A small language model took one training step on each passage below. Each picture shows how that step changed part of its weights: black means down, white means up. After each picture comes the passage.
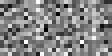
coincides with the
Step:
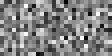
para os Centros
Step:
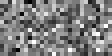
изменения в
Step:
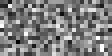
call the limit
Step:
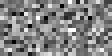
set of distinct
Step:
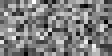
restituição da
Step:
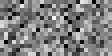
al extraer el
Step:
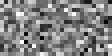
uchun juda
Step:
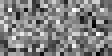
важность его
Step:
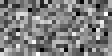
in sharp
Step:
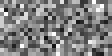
просто не
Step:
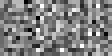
рынка и
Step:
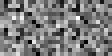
zijn dan de
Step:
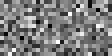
later, from
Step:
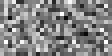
Concordar com
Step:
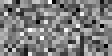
as diversas
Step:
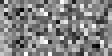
planar case by
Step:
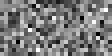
an equivariant
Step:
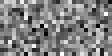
Os impactos
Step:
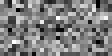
sont faibles
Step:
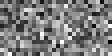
and the internal
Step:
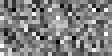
follows. \bigskip
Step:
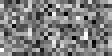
for both fading
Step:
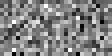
lung during
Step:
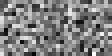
been admitted
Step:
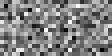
not satisfy the original
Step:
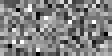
coming from the local
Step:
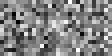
set is sampled
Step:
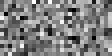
of zeros in
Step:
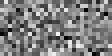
decrease as the
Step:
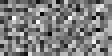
wie sie in
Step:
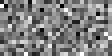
same conditions of Theorem
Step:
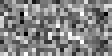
\] Recall that
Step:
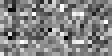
\el \bp
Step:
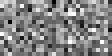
determinados em um
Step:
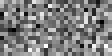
Grant No.
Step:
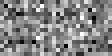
\alpha $. In
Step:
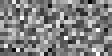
classical prediction
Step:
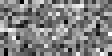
es el resultado
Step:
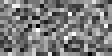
extension field required by
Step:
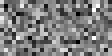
for every $x$.
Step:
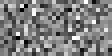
a characterisation for
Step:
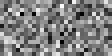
of side-length
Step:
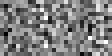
be two arbitrary
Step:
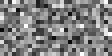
the geodesic line
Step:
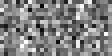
mundo. A
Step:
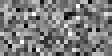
contexto atual
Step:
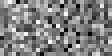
entre trabalho
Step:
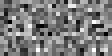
important topics in
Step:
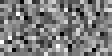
to $ka + b
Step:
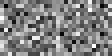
operator $L$ is
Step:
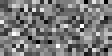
Spanish Journal
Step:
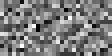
a la de la
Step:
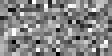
any analytic continuation or
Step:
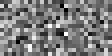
can form the de
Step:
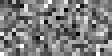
nur eine
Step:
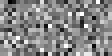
by induction, we
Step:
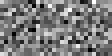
РНК гени
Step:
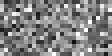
the same ruling
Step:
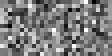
a point $\xi
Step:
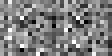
temeljil na
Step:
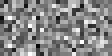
form an exact system,
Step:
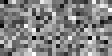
що інформації,
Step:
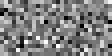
to prove the lemma holds
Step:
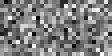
this work, the
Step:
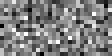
entre la universidad
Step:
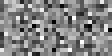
hypernorm elements and define
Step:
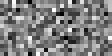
порядок і
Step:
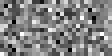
\alpha p_* >
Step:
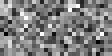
placa foi
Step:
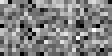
um diferencial em
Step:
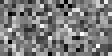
responsible for the
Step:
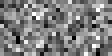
das plântulas
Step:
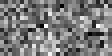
de Riesgo;
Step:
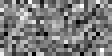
el mundo
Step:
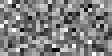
be nuclear
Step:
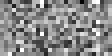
then there is only one
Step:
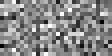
ideia imperial
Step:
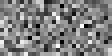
line $l$ and
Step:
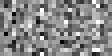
no real points, then
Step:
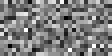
extended system of
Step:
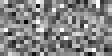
normal bundle if and only
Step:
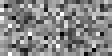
that when $M$
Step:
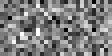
группе, 70
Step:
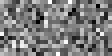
de trampas
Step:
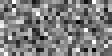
на способность
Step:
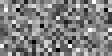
на музичний
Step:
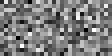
canonical bases.
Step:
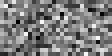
mayor guapo
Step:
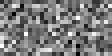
vortex test using
